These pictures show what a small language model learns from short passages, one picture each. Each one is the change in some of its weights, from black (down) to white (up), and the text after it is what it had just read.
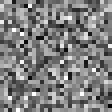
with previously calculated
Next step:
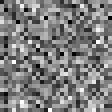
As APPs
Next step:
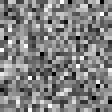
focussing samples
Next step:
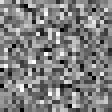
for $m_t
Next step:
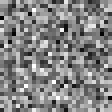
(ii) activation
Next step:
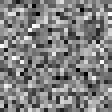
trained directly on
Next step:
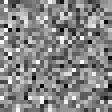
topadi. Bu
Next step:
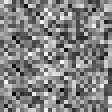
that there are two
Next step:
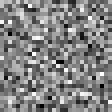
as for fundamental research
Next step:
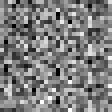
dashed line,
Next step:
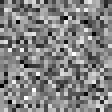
Nation, I.
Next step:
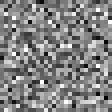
ampliación del
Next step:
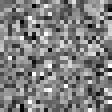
in staubigen
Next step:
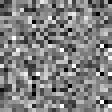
spin liquid
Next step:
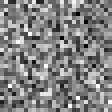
be taken as a
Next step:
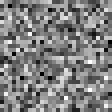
privadas no
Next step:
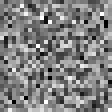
These mechanisms are
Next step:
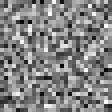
variate regression
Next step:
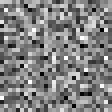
for any physical state
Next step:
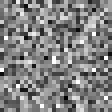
is also a state of
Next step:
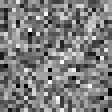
Electronic band
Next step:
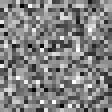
a submitted
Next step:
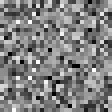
‘mundo da
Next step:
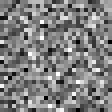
образа в
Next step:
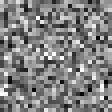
On the other hand,
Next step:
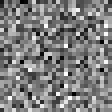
la industria
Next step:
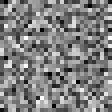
more penetrating
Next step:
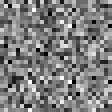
Integration For the
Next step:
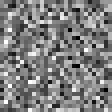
того, щоб
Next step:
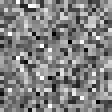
is the response
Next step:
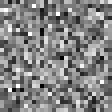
the intensity of
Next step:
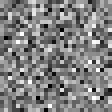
на уроках
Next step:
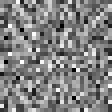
latter fact is a
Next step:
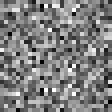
contribuir com a
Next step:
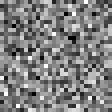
matched so far
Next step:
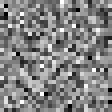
complex envelopes
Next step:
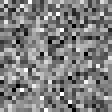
o'rganish va
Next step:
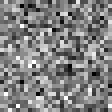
bilan yaqin
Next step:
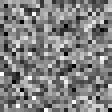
removal of
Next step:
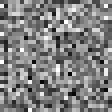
waves in seven
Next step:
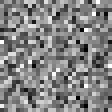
complex plane as
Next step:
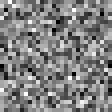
esa josuslar
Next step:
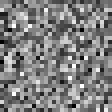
initial radius, and
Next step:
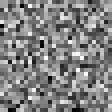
a simulation in Figure
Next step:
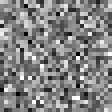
it is not clear,
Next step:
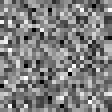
interface. These four
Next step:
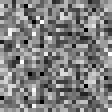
which includes the
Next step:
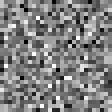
In this section, a
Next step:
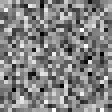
the counting rate of
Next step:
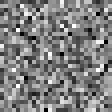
of Alexander
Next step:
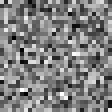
atamalar va
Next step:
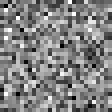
fails, even
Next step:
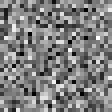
As explained in
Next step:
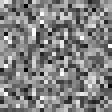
they provide the full
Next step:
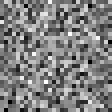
needs to be further
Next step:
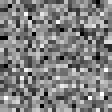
americano e
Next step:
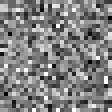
para conseguir
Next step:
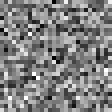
ambient material are
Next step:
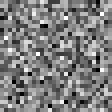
одной из
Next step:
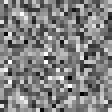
results of this study.
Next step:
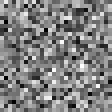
are focused onto
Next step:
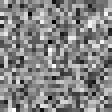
del turista Un
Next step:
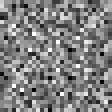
our calculations are:
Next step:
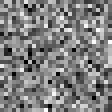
and store into
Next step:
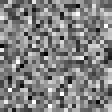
structures denoted
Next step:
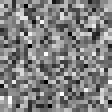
which leads to design
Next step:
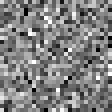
$N$ this phase
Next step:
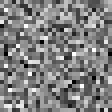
to a mass.
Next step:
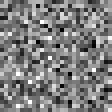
да ови
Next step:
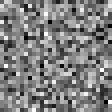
here in detail the
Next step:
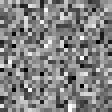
the source and the
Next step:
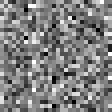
\sin 2\varphi
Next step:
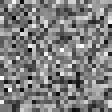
early phase of
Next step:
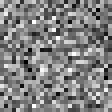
not easy.
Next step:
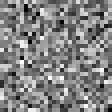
or not such layers
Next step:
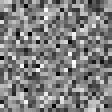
how the interplay
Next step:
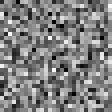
higher proportion of
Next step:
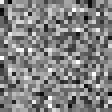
recursos. A
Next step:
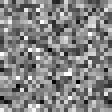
sifatida e'tirof
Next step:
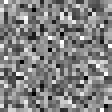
detection of regions
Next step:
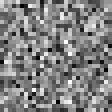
the line width,
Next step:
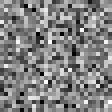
in this sense that
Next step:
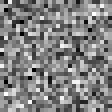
a single scattering event
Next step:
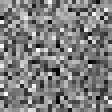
gap to all
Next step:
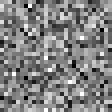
with the increase of
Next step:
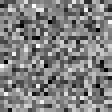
CubeX and
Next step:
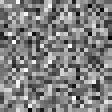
Findung von
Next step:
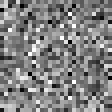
a bandeira de
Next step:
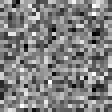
per voxel.
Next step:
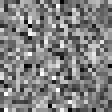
$r$ to
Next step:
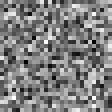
peoples of
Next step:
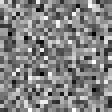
couleur ?
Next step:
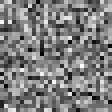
with experimental observations
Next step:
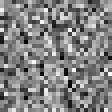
coupling the velocity,
